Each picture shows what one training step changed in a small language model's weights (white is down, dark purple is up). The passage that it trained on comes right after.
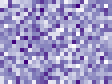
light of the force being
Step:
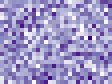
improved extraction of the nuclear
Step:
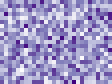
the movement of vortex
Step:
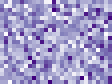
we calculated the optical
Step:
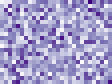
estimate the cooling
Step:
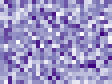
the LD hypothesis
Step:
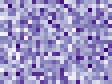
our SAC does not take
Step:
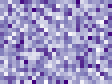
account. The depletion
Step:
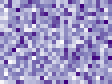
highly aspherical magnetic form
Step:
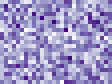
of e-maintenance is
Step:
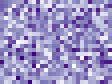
effective mode volume. It should
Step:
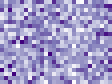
rate from 77\% to below
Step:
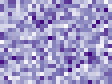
of filling factors $0
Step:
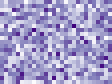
parameters. Nowadays,
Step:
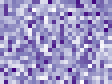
perspectives, one such approach
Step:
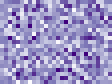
20$ deg (see Figure
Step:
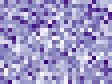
faster than a trivial
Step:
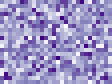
properties of the IR fixed point
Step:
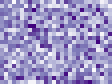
nucleus. The adaptive
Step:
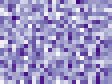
environment for
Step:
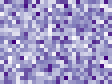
J, H, and F respectively).
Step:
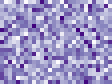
orbitals. Application
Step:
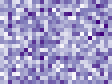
typically in the 10 to 100
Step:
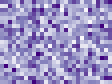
The validity of this relation
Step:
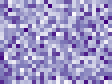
equations of motion} A generic
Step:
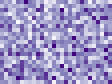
redshift. Lens
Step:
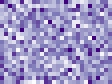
Way or greater.
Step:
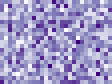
by the mean heat divided
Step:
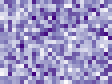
the required time complexity.
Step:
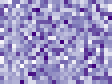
m}$ phase space where the most
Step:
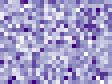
additional condition on $p$
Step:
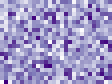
in the shape of the
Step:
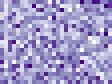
and speaker embedding
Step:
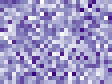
binary that has been
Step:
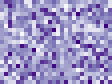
honest type relative to the
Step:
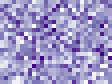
constant of the scalar field.
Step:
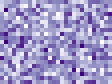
thorough checks using
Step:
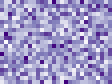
along the radial vector $\vec
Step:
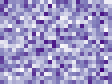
for \begin{math}
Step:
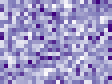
is parameterized by the dimensionless
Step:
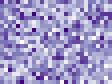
to the enjoyment,
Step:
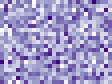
Ferguson [37].
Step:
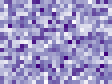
initialization aims to
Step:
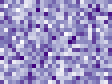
is an atom made of? |
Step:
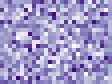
set for preprocessing
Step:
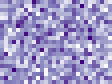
prediction with approximate
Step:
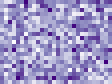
potential. This result poses a
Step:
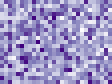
the electrical conductivity;
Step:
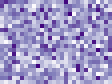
a diamond-anvil
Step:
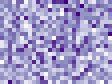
compelling supportive
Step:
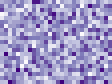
only part of the complete result for
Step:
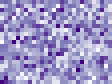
fluctuations are found to
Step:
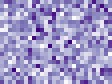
a significant frequency difference and
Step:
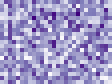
the limits of detection in the
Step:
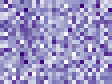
, \end{equation}%
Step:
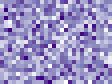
lasting for a few
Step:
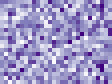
define $ \tilde{z}
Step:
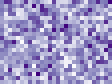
a white noise as defined in
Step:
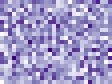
here. If the cluster mass function
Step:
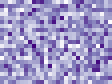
what is done in defining
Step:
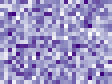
far too large to compute
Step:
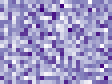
is commonly described by using
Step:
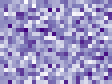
strategies for the
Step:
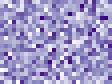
$M$~site ring
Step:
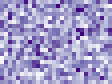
there exists $l\in
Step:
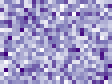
main results of this paper are:
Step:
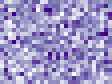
restricting to quadratic
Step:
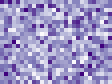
envelope approximation and the lattice
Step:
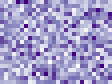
we propose that the
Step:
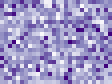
maximum near $T^*$, and
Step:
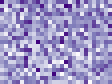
LO-OOA |
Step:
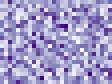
in the center of mass system
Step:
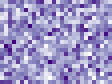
peak count rates derived
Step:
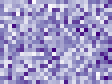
problem. Second, we can
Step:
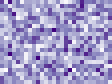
frames, and only noise
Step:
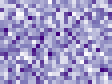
and positive shift in
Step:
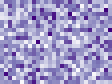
the contribution of the bound-free
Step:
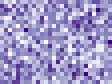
neutrino sector has
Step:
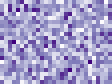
and collective I/O
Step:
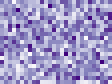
the standard model gauge group. Let
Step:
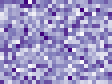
evaluate key properties
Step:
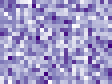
the axis of the mode
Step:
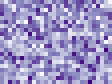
\omega_{3}$. Note that
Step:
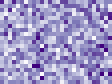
moments of the loss
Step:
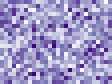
the neglected region of
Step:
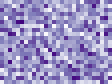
D$ within error.
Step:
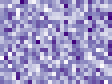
the C-SRR in
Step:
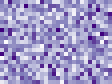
inequality is convex but
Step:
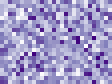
in the final state is
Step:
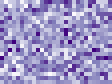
$Y$ using factorization rank
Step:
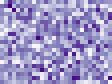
rearrangement. The distribution
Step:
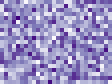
device. At each value
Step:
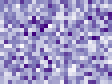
the branch of flow curve
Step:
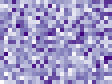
model with purely repulsive
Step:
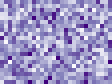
the distorted dipole
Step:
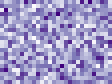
and extracts API
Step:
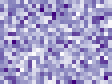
can be regarded as a
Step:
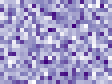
are considered as secure
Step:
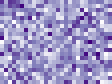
performance of the IFU simulation
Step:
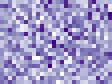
slightly affected when
